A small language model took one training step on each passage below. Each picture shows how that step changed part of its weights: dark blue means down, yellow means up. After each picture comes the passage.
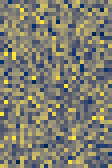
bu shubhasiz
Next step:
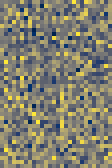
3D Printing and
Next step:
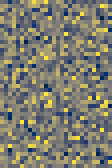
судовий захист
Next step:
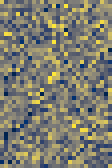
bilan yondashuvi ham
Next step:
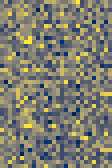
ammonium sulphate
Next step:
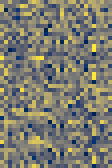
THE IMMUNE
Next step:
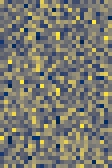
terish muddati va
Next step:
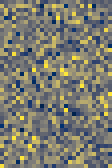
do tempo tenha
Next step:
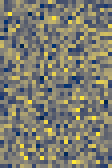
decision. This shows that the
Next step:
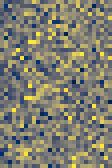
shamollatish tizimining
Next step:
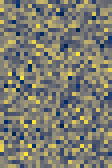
que sua atividade é
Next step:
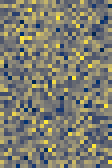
ценным кормом в
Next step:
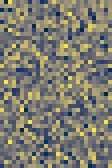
Source: The World
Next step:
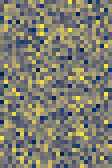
in the other ones this
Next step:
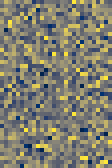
Масалиев Р.,
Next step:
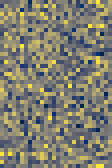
lessons and their teachers were
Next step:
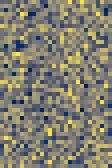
(salinity thus
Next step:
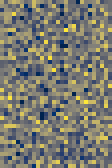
total phosphorus the
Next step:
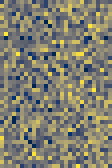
More 5 semester
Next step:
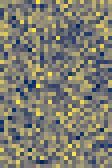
students, which helps to
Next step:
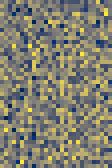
anterior defect and
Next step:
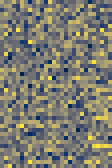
this study are of great
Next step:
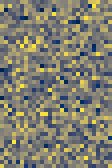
transportirovka qilish har
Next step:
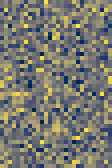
hidden neuron to
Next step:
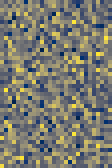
be revealed. The
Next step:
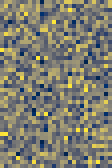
of it is degraded
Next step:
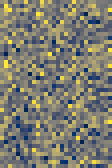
maturation steps of the
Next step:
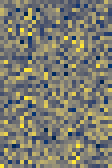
a Trofonio)
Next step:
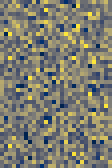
that exhibits DMF
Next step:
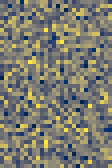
viz., toxicity
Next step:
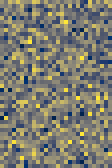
feature of the genus
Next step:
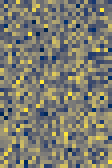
HCl portion (10
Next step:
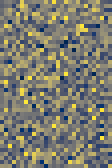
va baholashga
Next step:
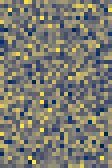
experts de l'ISO
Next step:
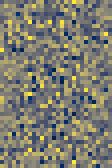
satu aktor utama
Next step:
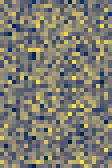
of the respondent and the second
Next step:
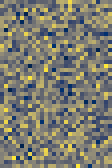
sector which can add value to a
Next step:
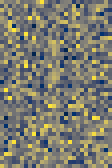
coup. The following year
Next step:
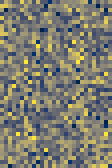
climate, landscape
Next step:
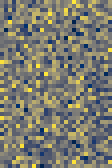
monitoring programmes should be
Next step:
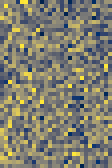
into materials management and indicated that
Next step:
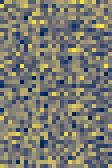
different contexts and timings
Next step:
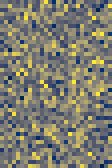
shah madhida,
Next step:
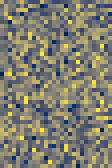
³Head of
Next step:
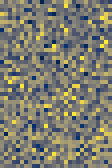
esecuzioni nel
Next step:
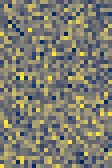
in the last part of the
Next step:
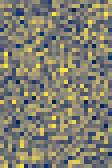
pada system yang disediakan
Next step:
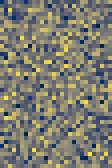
of interest No conflict of
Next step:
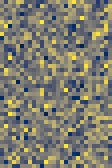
7. Figura 7 –
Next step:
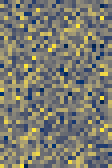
Bern (permit
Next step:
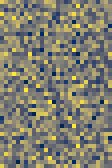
decoupling, where
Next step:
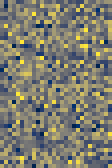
yordam beradi.
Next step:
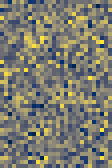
mismos. Así,
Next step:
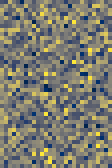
то розмова
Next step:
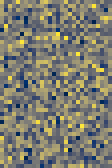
mêmes classes que
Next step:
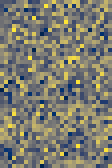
and efficient synthesis of
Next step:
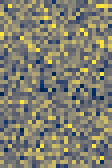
deliverables may be useful
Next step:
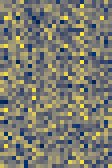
of patients on maintenance
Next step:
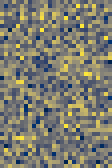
The experimental fish were
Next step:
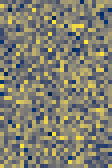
Campo Marzio e
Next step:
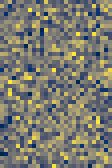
beschrijving een
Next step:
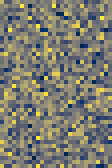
for this course.
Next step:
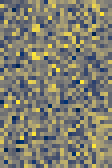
THERMAL, AND
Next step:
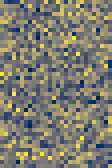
causa principal de la
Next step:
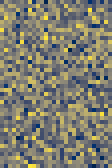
University - CSIC,
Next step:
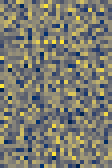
d'horaires de
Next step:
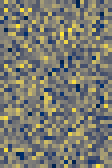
The development trial design uses
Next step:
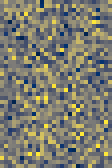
supplemented by the following features
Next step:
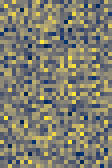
and systematic review of the
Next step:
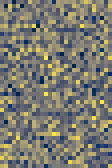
human person. And it is
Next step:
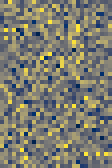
of the Arkenu circular
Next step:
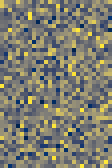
afirman: Critical
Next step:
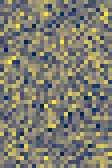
RAR method. These results show
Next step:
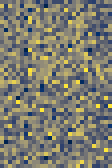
The most important task of leaders is
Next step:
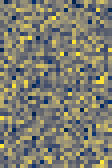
та переосмислений
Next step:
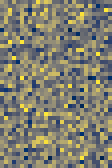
and 253 with a rate of
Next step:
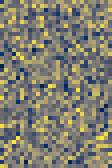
soap. Hands were
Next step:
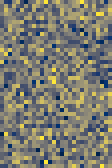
lote. Figura 2:
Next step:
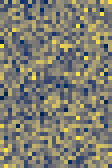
L . In addition M is L
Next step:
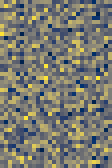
of new media approach in creating
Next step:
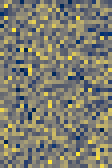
the use of economic methods and
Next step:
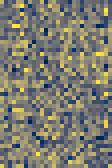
outperforms similarity
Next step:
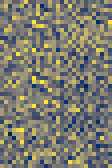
va yaylovlar
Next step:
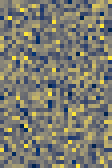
Linguistics]. 6-e
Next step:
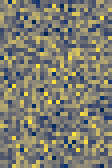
and scientific opportunity set as
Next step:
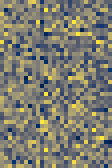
The extract concentrations for
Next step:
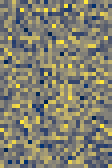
faces discomfort.
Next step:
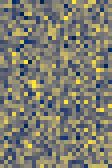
Cloud Platform,
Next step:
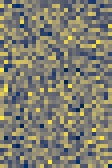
institutions or organizations, we
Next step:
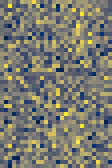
Bu juda ajoyib
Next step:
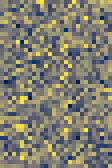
ao nacionalismo, que não
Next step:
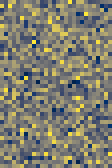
positive effect on the development of
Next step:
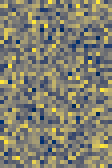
drinking water supply to
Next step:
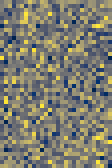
uslubiyotda ham
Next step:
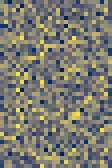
e decifrar sinais
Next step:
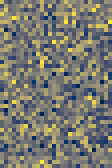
en Comunicación del
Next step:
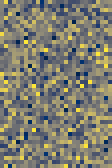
path is typically adopted to
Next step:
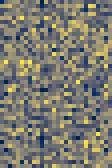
required to be changed in time
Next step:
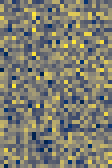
a sí misma como
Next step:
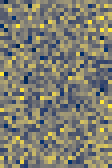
des Lerninhalts
